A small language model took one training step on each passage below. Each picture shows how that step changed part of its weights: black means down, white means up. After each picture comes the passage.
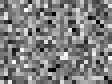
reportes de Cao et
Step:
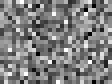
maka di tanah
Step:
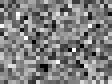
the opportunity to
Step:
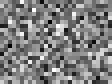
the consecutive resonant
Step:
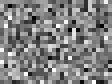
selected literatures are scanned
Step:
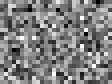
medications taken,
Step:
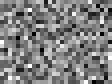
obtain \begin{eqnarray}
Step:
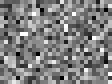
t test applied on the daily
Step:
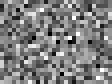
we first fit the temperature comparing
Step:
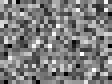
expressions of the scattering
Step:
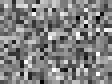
replaced by $\lambda
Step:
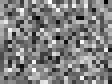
analysis. All authors have
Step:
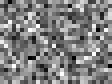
of the appropriate people,
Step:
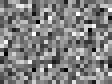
B. D. Bitew
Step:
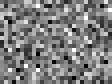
to attend on relevant
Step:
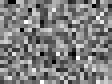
attention is closely related to
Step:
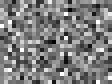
not require any human interference.
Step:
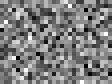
Table 1, over the past
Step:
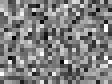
be conducted during continuous flow
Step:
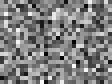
scaring away the potential
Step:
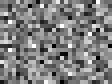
width, respectively. These
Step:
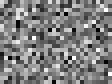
backgrounds in the following.
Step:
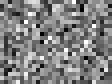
of park cities improves
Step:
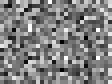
gas in an effective potential,
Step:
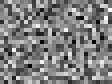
O consumo excessivo
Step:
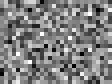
XIX – poch.
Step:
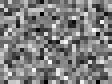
close to $E =
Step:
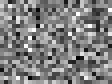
Women were found to be better
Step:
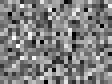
during a 10-year period.
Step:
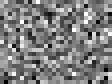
per unit volume of the
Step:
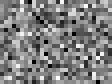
shows a [110] growth
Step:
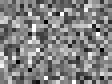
bo'lgan maxsus
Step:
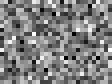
reference. The purpose of the
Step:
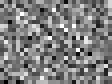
The strength of the electron interaction in
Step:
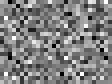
region and the professional
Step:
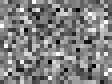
changes in parameters. We apply
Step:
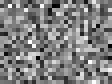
vascular summer flora
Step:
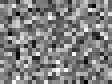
beklenmekte bu
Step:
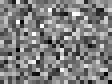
As can be seen in Fig.
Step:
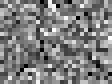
model-based stability analysis
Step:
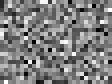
do alemão (79),
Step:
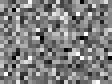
polarized in the plane of
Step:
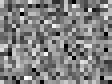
bo'yicha dars
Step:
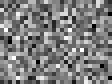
the collective life of small
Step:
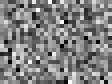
students' creative activity.
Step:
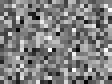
Biden's triumph
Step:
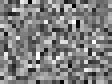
condition are derived from different approach
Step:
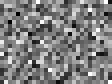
broilers. *Journal
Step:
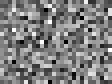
PRO VIDA)
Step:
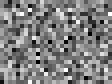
informed reproductive
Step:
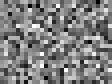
– Москва:
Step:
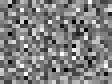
ta'sirga ega
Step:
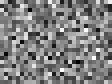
with M transmitting, and
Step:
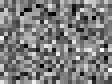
busca pela realização de
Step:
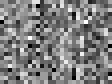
most of the tree in
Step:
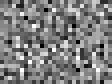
Mean Age:
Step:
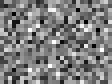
de perguntas ou
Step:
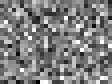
Table 2. Descriptive
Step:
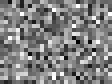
M. Sexual and
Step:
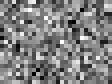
que l'activité
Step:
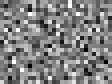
1 Carbon emission intensity
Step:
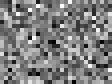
served as negative controls.
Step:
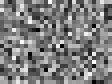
into a large single crystal
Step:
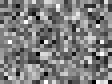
beings. Fig. 1.
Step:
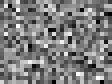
el cénit con la
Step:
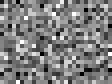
The periodogram estimates were
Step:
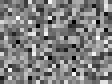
entre pulsações
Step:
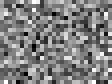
same type: 1. agent
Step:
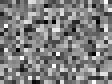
classiques français
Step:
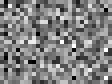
süre evlerinde
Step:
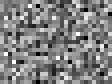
as regiões, de forma
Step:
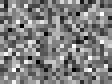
of the retina are one
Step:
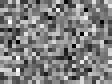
with increasing annealing
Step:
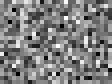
correspond to orthogonal
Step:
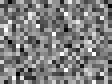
of legal systems of the
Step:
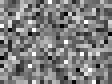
not in accordance with other
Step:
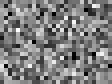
resposta particular. A
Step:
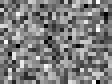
theoretically driven model was
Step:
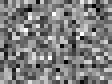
organ, produces hormones
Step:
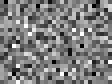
microbial enzymes
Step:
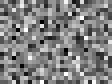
is attributed to classical
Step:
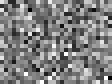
with Pakistan's
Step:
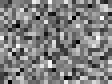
line current are listed in
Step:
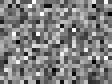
star formation and/or the
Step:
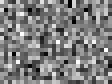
for $\ggap$ that we
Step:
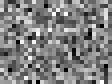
are summarized in
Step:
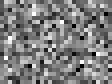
Fig. 9. Analysis of
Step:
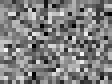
el rendimiento laboral
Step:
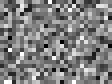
than the observed radius of the
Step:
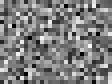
energy difference $\Delta E$ is
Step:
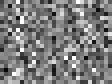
майна, що
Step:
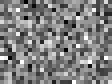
momentum gained from the
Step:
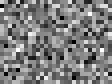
and the integration of innovative
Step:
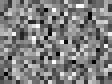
B., & Gawin,
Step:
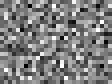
respect to the perturbed
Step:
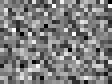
targeted by different optimization methods
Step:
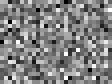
or things[5]. In
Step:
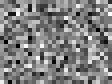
exists such a vector space at
